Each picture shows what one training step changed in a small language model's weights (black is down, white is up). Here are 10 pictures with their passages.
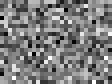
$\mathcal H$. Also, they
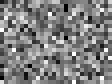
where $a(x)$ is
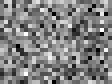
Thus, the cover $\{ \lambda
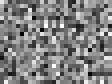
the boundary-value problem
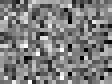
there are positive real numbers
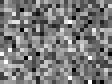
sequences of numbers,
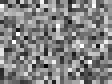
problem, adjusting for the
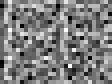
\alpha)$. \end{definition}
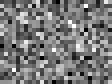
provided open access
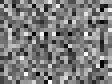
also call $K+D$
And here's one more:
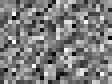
scenario, a first
